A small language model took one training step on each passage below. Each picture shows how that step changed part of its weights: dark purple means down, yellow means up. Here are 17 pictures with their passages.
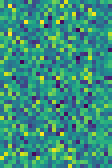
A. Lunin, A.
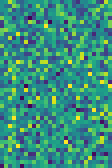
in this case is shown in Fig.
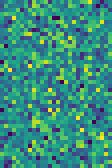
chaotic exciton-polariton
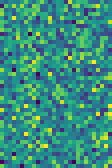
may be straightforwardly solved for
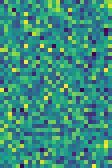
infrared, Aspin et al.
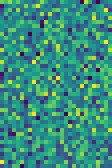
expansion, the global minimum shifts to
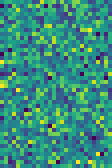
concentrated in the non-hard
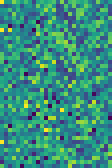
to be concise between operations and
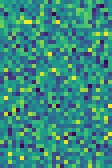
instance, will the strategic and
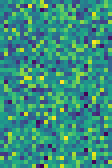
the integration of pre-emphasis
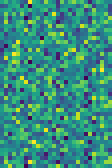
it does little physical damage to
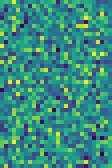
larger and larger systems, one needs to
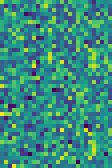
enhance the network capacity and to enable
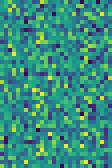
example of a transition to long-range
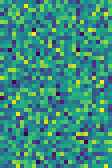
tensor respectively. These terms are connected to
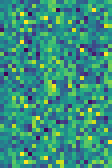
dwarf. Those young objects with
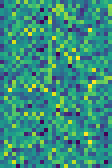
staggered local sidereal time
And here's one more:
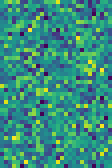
performance of these schemes relative to the optimal
